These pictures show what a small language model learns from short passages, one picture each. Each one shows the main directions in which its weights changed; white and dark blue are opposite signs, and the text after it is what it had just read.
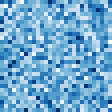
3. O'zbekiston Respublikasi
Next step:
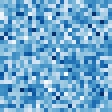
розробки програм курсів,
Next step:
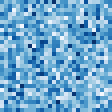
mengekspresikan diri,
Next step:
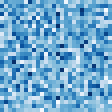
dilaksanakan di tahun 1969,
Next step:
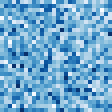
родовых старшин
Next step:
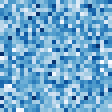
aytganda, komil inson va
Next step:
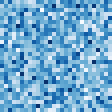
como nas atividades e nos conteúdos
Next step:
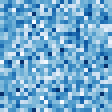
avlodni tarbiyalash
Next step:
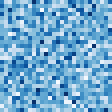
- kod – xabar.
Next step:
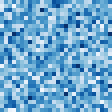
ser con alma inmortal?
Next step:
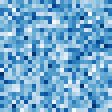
gerek buldukları ileri yaş
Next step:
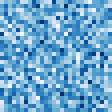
she'rning asosini tashkil
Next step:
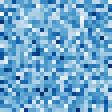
WORDS Мулк,
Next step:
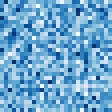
estudiantes de 6° a 11° y el
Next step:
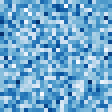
Application in Furniture
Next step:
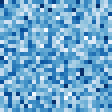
müridlerinin durumu ve
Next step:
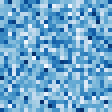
bir umumiy tushunchani
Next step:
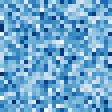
s. (In Russian)
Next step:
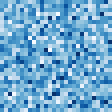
Internet, la radio,
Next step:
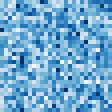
ulardan o'rnak iolgan
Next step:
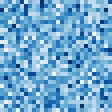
berulang “kalua” dan
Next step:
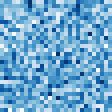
maktabgacha ta'lim tashkilotlarida
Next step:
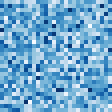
У композиції Боба Ділана
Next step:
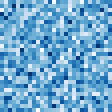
Cortisol responses to major
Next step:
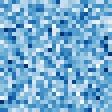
15. Salimovna, S.
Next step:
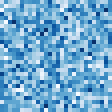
va daromadning pastligi
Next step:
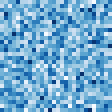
intentó previamente por
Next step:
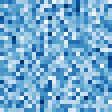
belgisi mavjud bo'lsa,
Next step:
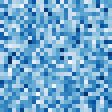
state valutate mediante i
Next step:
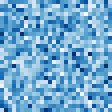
munosabat, emotsionallikni
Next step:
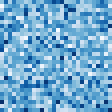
ILMIY ASOSLARI.
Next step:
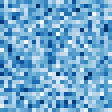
проблема разрозненности стратегической,
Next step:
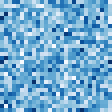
КНУТД. Машини
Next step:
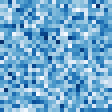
interfeysni ta‘minlashda
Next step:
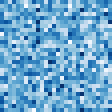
para atender ao princípio da
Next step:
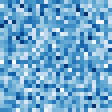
ayblanuvchilarni ishdan
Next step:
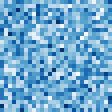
и «Справочный
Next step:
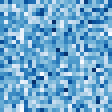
rivojlanib kelgan millatlararo
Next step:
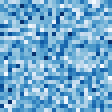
больших данных. В условиях
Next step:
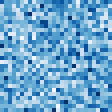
% natijalar olindi.
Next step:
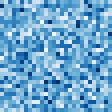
iqto qilib berilgan.
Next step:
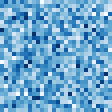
ve dış faktörlerin
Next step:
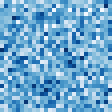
de chuvas (entre 400 e
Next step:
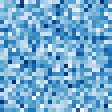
یابیم و
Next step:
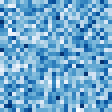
доисламский период
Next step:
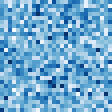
inson ongi kabi qaror
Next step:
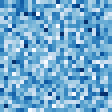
quilômetros de trilhos,
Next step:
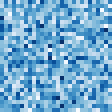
plus d'un tiers des participants
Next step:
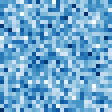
program dari mbkm yang bias
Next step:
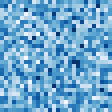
a cimentação adesiva é
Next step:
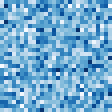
mạng, vì con
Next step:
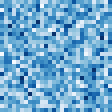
en relación a estos temas eran
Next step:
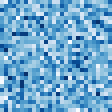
yangi umumta'lim maktabini
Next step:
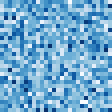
Fig. 3. Habitats of
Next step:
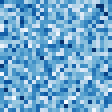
de 2020). Lema-Blanco,
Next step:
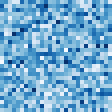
del contenido de la vida;
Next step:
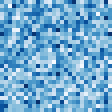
Observatorio de Movilidad
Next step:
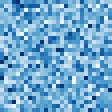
lugares cada 5 años hasta
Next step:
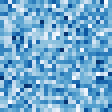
topshiriqlar bolalarda
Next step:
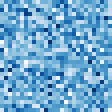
/ Кнут Дональд Э. –
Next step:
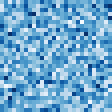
care sunt manuale
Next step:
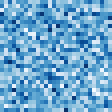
6 S. Bedini, G.
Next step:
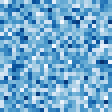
llegar a desarrollar- las
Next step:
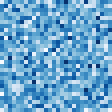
umumbashariy qadriyat
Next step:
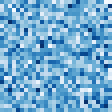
teoría y práctica de la
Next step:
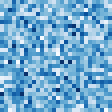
technical, and aesthetic
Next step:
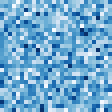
- conhecer as ferramentas
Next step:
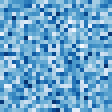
Berdasarkan Tabel 10, dapat
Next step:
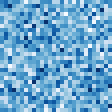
(Sachsen); Eltern und zwei
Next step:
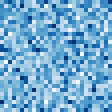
становится инструментом для
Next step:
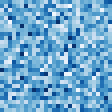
илм. -Тошкент,
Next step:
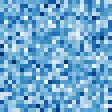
vigentes en el periodo
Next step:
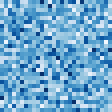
के लिए
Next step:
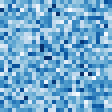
S. 225'deki için,
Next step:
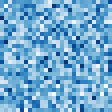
do afloramento na sala de
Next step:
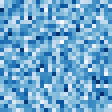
la Tarea Vida en la
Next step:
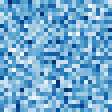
nazorat qilib boradi,
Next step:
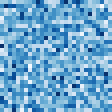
1) свидетельствует, что
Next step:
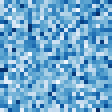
odbywał studia
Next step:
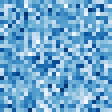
ve yazıldı..."
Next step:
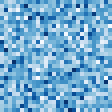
seorang perempuan,
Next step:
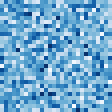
garantindo uma menor produção de
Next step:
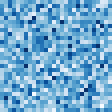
o número CAS e realizada
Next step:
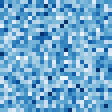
Critério de avaliação
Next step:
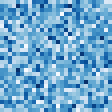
конкретный материал, как
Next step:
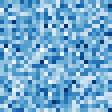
de diverse wijzigingen van
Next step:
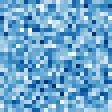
secara otomatis maupun
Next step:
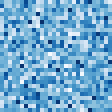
debería proveer una relación de
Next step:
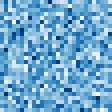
la población. Es importante
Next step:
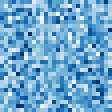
– Тошкент: Шарқ,
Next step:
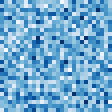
sustentam sua vida emocional
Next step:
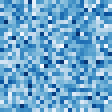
imkon beradi; ko'nikmalarni
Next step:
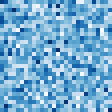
obyektlari 3×9 teng
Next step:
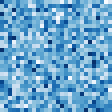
право. Общая часть.
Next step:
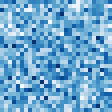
ban and its impact on global
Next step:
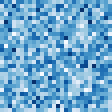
чи відчуваєте ви себе
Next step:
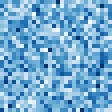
gavdalanishi hikoya
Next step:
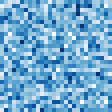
ಇಂದು ಎರಡು
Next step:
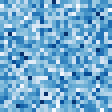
she’rlarida ota
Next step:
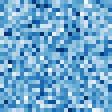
ha devenido en una ausencia de
